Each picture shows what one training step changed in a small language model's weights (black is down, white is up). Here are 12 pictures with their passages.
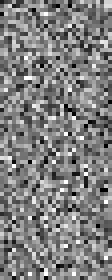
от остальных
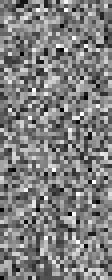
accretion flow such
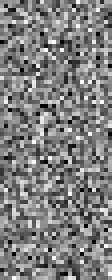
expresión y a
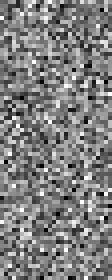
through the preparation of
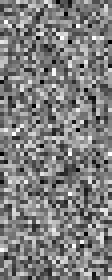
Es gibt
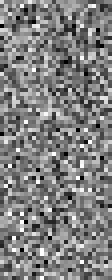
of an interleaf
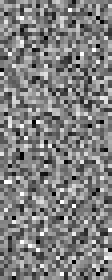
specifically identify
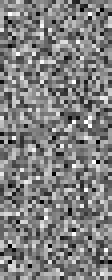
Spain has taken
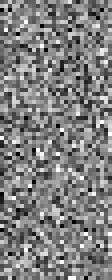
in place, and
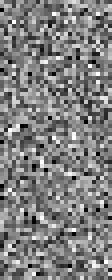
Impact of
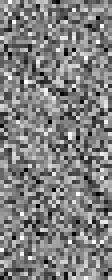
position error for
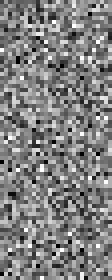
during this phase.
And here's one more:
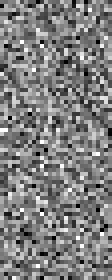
of the political
